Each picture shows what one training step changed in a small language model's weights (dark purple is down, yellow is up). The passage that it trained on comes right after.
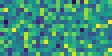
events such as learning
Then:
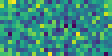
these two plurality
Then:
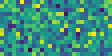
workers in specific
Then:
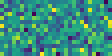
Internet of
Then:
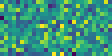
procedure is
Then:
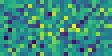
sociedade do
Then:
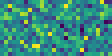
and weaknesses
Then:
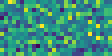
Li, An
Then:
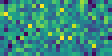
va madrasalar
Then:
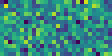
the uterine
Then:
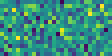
energy scales less
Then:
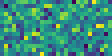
Else $i =
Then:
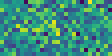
nationalization in
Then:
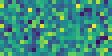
in età
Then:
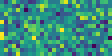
linear scaling of
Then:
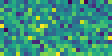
of the left
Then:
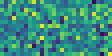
mean PATI
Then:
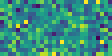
de imagens
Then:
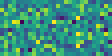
levels, not
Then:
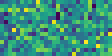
object important to
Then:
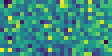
than previously
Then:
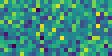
OF THE
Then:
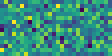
every other
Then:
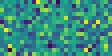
to fill in the
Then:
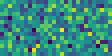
can show that, for
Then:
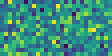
stage} During
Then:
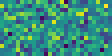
Hafiz and
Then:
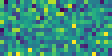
$\chi \ll
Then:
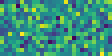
define como una
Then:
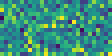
observations, weak
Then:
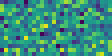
functions and computing
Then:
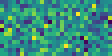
strongly variable
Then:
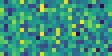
The change in
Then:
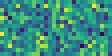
en CCG
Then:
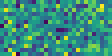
keep the
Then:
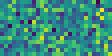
for patients with
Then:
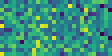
of major
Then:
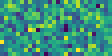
first the temporal
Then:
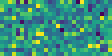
the machine that
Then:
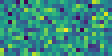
shaking, the
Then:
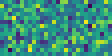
prepared in the
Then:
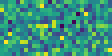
participation level, and
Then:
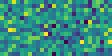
for a brane
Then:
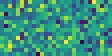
to broad
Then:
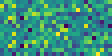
system. More
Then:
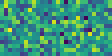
appears as a
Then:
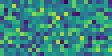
very fine
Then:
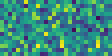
meters, a value
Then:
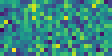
asin menjadi
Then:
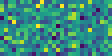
treatment of
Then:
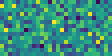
means that the
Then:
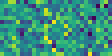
their processes, with
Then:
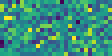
uncertainty for
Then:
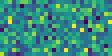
Exists only in
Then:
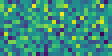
actual control system,
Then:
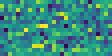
proposition that
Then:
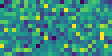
been obtained from each
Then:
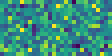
interests or
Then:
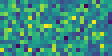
represented in the
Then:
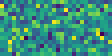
modal shift
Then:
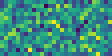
islami va
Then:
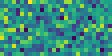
the DSFF
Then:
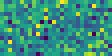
use of available
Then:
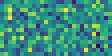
participar desta
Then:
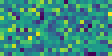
the $g$
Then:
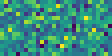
y Colomer
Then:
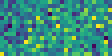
of the binary
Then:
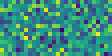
there will in general
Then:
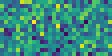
is fully
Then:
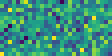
operational time of
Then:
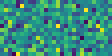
in keeping
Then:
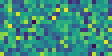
a reducir
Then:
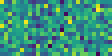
children who
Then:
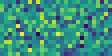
novo e
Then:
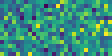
More <input
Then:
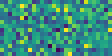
paths in an
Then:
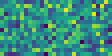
terms of basis
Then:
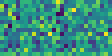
des conditions
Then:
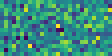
oferite sau
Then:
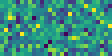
se deben
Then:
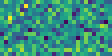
have had an
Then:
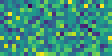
caused a significant
